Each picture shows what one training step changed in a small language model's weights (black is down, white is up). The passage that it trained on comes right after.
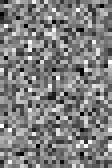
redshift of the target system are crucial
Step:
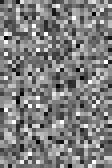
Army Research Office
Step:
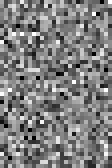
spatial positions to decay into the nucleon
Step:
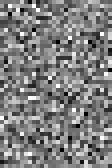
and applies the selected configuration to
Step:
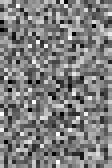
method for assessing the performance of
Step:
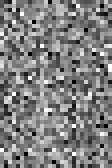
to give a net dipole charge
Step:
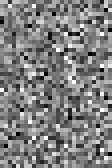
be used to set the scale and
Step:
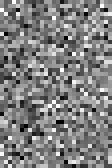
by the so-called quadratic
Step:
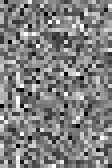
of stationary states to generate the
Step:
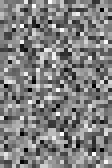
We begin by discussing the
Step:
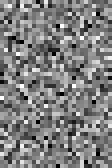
Particle Identification
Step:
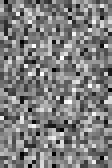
partly carried out on the
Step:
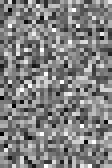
seems to be aproached
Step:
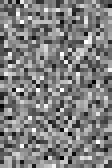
a key method for improving the
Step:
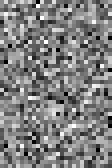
dissipators and the noise Hamiltonian into
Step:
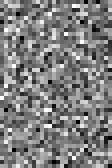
A particular case is Newton's
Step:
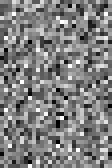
7 microns, which
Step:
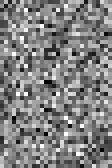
\end{equation} It is
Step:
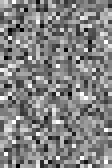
Cluster candidates were selected
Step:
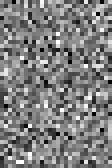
90\% upper bound on a null
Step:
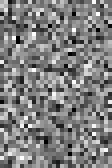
the arrangement of LED
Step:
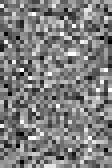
the diverse correlations of the CMB temperature
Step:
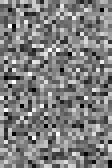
by combining any pair of
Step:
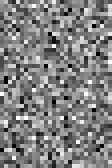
bottom x-axes quantify
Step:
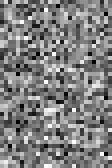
called the Bekenstein entropy
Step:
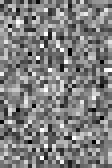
standard arrival-time distribution to
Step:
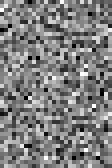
its non-streaming counterpart
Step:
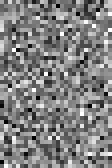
be \HTscale$/2$
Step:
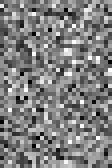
the number of lattice sites on the
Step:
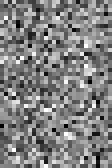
$l=2$ even gravitational
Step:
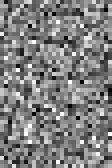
the elements of transpose of the
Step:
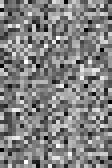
follows: \begin{eqnarray}
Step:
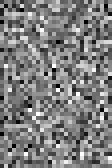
band structures, the chemical potential is
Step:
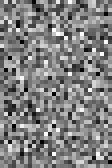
well $V(z)$ in
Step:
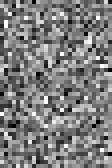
a paper-based sensor and
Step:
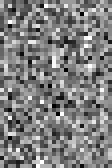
hydrodynamic flow analysis, the
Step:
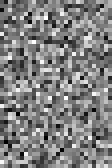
the green-gap problem
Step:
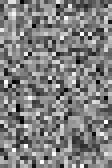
have radii $> 3.5
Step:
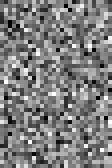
For most silicates and
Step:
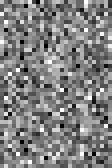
shown that a similar relationship exists between
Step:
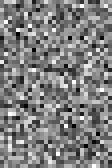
the critical point was quantified by
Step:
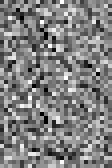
calculating the Casimir
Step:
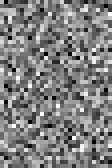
%of the major axis of the
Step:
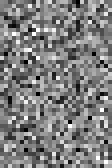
recall the arguments here. Assuming
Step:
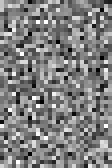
three successive Raman
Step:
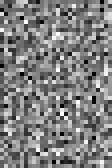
paper using a popular method,
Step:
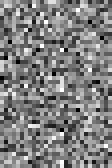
consulting the table representing the
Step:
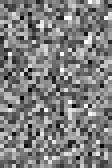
a different on-site interaction on
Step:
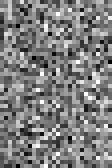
or instability, by virtue
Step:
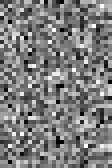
With start analyzing centrality and
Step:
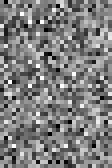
\left( 2m_N
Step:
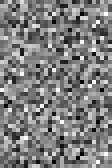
Phys. Rev. D{\bf
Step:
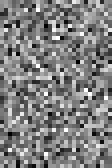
experience different granulation contrasts
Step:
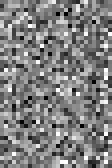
specific cancer type, which
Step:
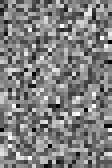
and a Language Model
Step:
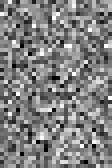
on a referee's
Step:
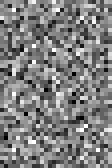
EDX experimental conditions for the
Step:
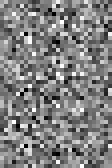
extract the NQM of
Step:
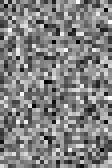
\end{align} Let us
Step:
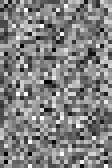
\end{equation} where
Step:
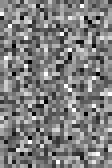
correspond to a set of non
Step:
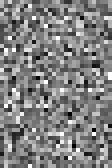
for high rotation rates, with
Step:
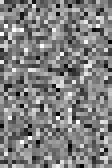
classical turning points, the local wavelength
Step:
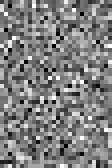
of an elastic filament in
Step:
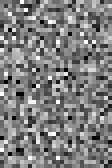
fiducial model differs from
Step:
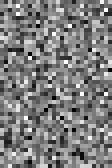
and weak (Born)
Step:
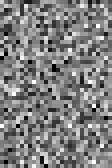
first difficulty when carrying
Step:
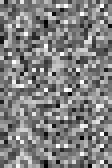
COMODI is a
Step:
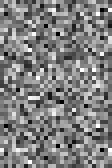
coverage show the same qualitative trend as
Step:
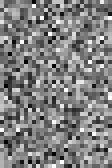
from the experimental data in Figure
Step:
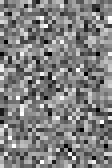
with $\hbar \omega =
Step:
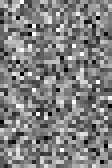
fundamental trade-off: distant
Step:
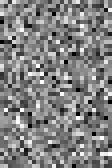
not be necessary. However, some
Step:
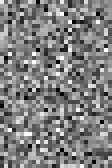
stars were considered as mass points representing
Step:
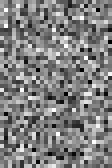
than the present age of the
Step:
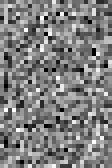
interaction of the jet as it
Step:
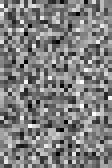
indebted to the work
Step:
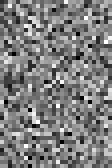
fewer years of experience.
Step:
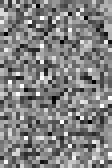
we have that $\psb
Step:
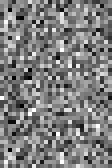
range of temperature, density, pressure
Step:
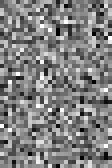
we are not seeing a
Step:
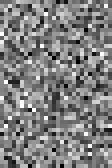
to expand in all directions. If
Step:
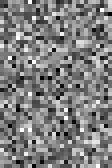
where $N_L$ and
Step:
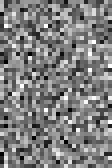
(b) CMAH and
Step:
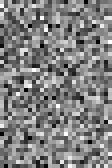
to be the main remaining source of
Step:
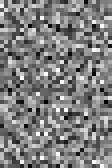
to understand whether a significant fraction of
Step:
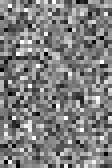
value of $M_{\mathrm
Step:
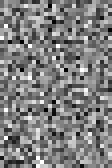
amplitude hydrodynamical model calculations.
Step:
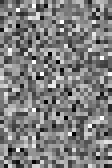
CP Violation from a
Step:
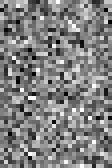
this (see the derivation in the
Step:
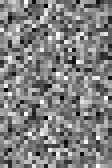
advantage that it allows us to construct
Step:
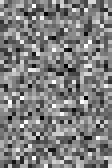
as the feeder for its narrow
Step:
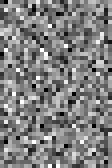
die Eichkurve
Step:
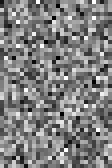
as 300~K by initializing
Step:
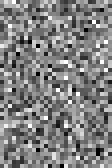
is given, e.g.,
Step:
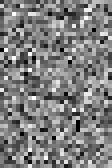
the low-temperature regime, the
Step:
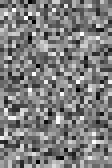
future work. The results for the
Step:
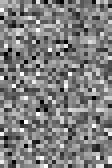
fibre doped with
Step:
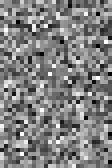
scale this proof strategy to more complicated
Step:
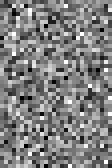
STTM lies on three
